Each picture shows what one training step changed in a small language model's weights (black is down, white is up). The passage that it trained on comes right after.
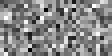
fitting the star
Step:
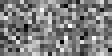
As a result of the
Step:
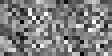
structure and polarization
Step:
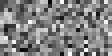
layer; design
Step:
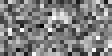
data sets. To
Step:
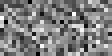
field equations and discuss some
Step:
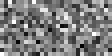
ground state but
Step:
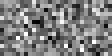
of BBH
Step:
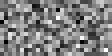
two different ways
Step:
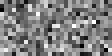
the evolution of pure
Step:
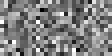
to convert to
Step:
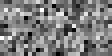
with analytical calculations
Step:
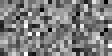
critical nodes.
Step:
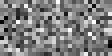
attributed to
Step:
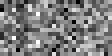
the network from the first
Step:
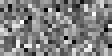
the location where
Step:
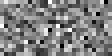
t \neq
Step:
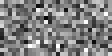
angle to the mass
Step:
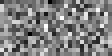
For exactly
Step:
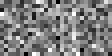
validation} For
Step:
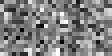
factors. \item
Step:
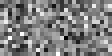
of strategies are
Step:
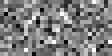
subspace corresponding to
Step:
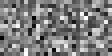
depths in the
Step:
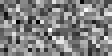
upgrade during
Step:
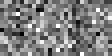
overall score.
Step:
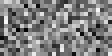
showed that the
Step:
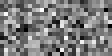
by the author
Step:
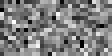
used both the standard
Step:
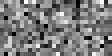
is an online
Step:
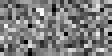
set of partial wave
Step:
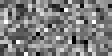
of our specific
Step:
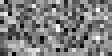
been taken into
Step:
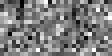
is also possible. The
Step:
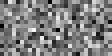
heat transfer,
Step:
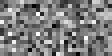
must be empty
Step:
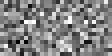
fractions of quantum
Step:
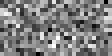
radiation levels.
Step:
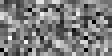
will determine a
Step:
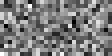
wall and for
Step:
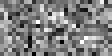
only. Unless
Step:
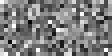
kwown that with
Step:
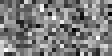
trajectories. The
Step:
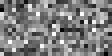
the image model,
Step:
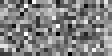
zenith angle
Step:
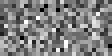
We shall later
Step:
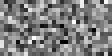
main conclusion here
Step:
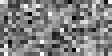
are of the second order
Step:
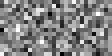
p}\over p},
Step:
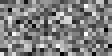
many applications like in
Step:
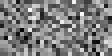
yields the {\em
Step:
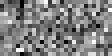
is observed at the
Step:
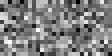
which is implemented
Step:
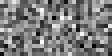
for the derived line
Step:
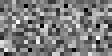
a TPC}
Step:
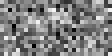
seen in the
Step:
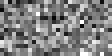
explore the full
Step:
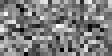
stage consists of
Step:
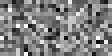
LGPR can
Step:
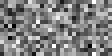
compensation in
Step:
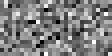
the Voigt
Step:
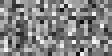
of personality
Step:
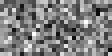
in the mean value of
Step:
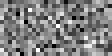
be close to the
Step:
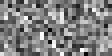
of currents.
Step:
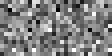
the spin-dependent
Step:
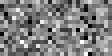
Young diagram
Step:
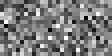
a ring and a
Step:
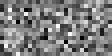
once a representation
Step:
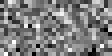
up to center of
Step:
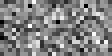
Increasing the
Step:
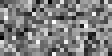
the bilayer
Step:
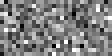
been assumed. The
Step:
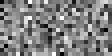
The dashed
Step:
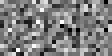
device is
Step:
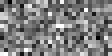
we have (at
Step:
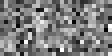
called the
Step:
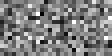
Van der Pol
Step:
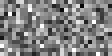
one limitation of our
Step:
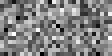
are observed compared to
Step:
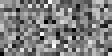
in the external
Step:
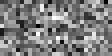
simulations. In the
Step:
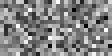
necessity for
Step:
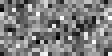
the study of particles
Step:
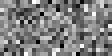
the role of magnetic
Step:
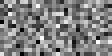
on any surface),
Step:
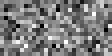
the coolant gas
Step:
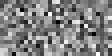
In principle
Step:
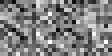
measurement of the
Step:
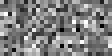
to enhance
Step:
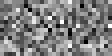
listed below:
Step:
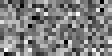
music is to
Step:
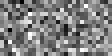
scale factor, this is
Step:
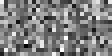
limited to a
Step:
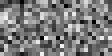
was a uniform
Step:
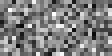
in agreement with
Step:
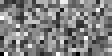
can be obtained by
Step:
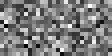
a choice of
